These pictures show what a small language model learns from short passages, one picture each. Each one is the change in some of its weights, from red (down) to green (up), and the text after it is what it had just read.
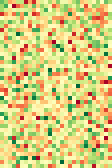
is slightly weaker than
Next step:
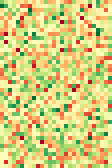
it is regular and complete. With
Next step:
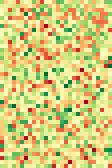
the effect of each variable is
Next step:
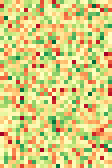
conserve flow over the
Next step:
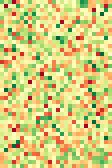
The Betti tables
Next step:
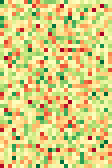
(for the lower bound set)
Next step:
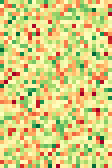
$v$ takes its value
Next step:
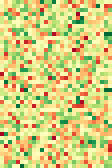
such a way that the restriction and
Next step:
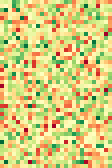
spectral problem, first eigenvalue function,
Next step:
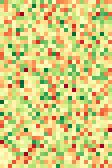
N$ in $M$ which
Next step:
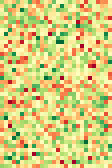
of an inverse obstacle
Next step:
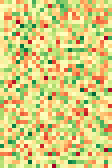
in the same manner as the
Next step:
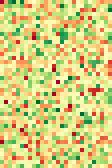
Banach manifold structure by imposing
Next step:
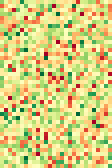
\beta\sqrt{(\beta D
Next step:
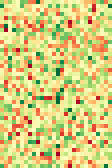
u + \int_\Omega
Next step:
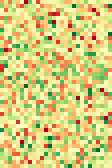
sum is regarded as
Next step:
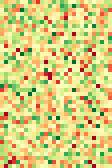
of $n$ follows the
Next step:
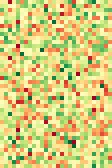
.$$ We now claim that
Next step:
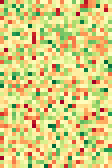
construction of a trivialisation $$
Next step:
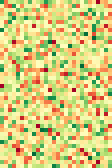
$n\in \Zint
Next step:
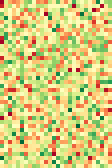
set $M$ yet in
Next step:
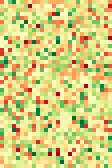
least squares problems of
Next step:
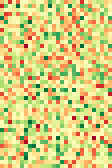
\psi $ has a nonzero value
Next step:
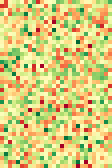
compute the left actions of the
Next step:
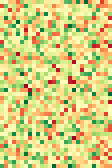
kinds of problems. The
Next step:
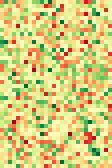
idempotent analysis with their relations
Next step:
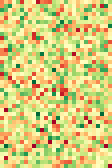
complex number $s$ in a
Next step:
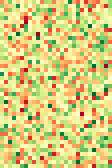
and is tamed by the
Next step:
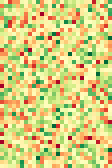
regular extension $g_F:
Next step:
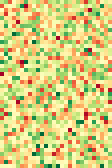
a sunflower with
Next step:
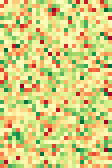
connections to other branches of
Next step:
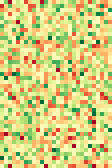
\mathbb{N}$ with
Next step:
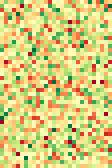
\end{equation*} which can
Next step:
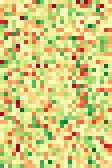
As we saw, the generators
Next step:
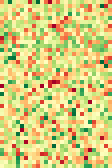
integer coefficients) over $\Z$
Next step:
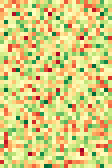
fulfilling these properties can
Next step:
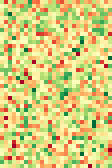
that both the matrices belong in $
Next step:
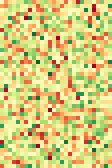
its symmetry and holomorphy
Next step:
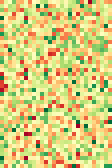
equations \begin{eqnarray}
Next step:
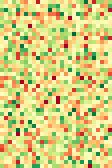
in $\mathbb{N}$ by
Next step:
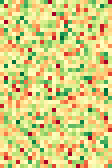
for the two noisy
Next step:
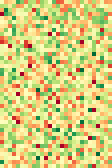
define $\sfGa(i)$
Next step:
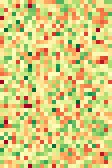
suppose that (4.22)
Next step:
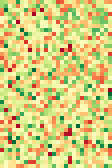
obtain a mapping from the set of
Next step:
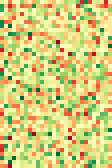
k \neq 0, \qquad
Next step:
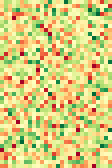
and we have exhibited
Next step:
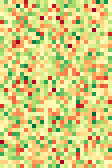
in AC feasible solutions
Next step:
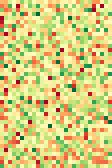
indeterminates. For
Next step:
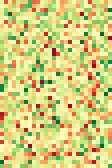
that after blowing up we
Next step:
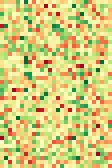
of coercivity
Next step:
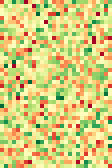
namely that an irreducible Markov chain with
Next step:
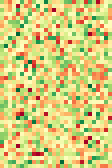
later date. But the
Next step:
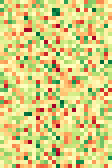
tool to favor
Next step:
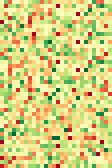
groups of $D^{>}$
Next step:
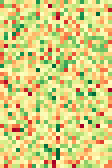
where $h_\cS$
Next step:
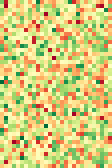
then using the above argument, it
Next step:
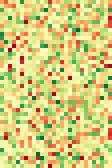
H_2 \widetilde{\bf
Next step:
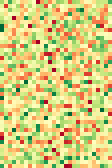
the difference of the latters is
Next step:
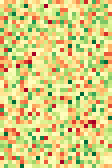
$P$-particle system
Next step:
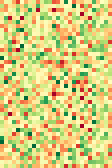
on $X$ to corresponding
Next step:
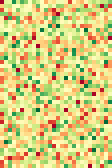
time-dependent interaction model
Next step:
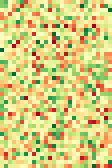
commutation relations are a closed subset
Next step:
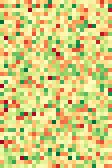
and has $G$ as its
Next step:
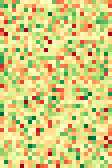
decomposition into cycles $z$
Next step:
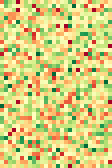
example of \vskip .2in
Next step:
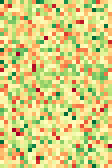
symbol $h$ supported on
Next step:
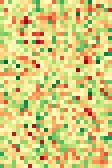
is continuously embedded in
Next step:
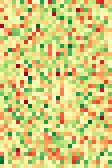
A {\em mixed graph}
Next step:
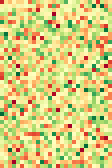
typical travelling wave
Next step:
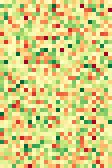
Relace ``an ordered
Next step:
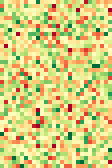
outputs thus making the
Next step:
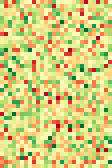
three-term relation for
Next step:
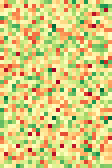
cutting plane algorithm, are
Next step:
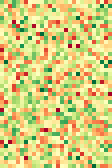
3 requirements on the stochastic
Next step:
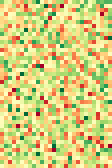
defined as a linear map from
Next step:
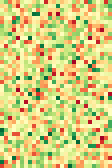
z\in {\bf C}
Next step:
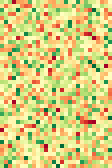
divisible by $p$,
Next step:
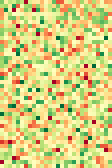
respectively. The diagonal entries are
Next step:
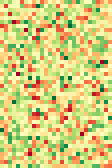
clique number $\omega$.
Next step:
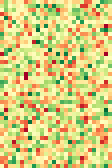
1.5) {\normalsize
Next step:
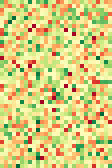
$A$ be an associative
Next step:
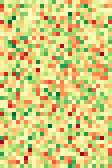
the following result. \hfill
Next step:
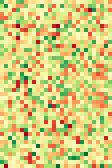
inside the hypercube are
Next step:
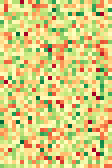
Such swaps change
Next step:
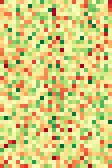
and has nothing to do with
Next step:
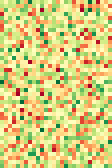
be directly applied to very large numbers
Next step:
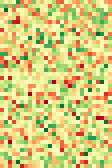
Finally, we define the two
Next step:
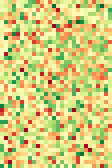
So, $ \lvert
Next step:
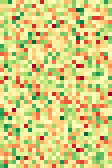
proved using Lagrange's expansion for
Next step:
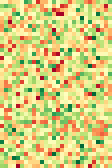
annihilator of semigroup
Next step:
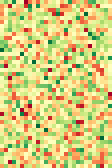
We show the stronger inequality
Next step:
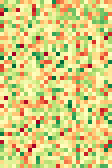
eigenvalue problem on $A$ is
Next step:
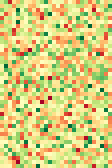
with the past success
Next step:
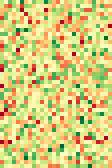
set of $G$, then
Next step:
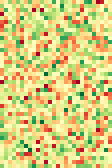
extended to the case of a finite
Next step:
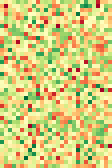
trivial Stokes matrices. One
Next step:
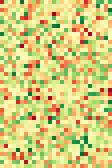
corresponding sequence of solutions will converge
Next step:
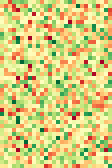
all constant. So we only need
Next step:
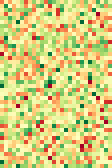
agrees to continue until
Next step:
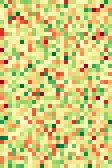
unassigned label for each
